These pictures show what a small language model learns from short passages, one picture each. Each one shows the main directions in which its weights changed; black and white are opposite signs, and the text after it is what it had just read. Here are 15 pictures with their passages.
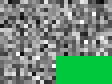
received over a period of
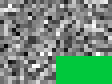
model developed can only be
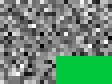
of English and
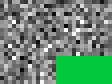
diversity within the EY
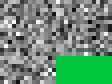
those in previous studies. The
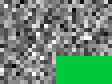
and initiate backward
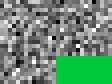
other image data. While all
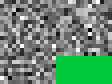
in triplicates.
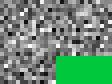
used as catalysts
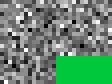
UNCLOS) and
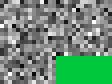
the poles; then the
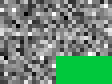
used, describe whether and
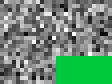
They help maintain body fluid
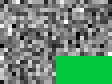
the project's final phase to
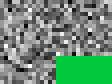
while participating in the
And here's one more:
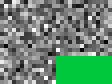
and recreational programs
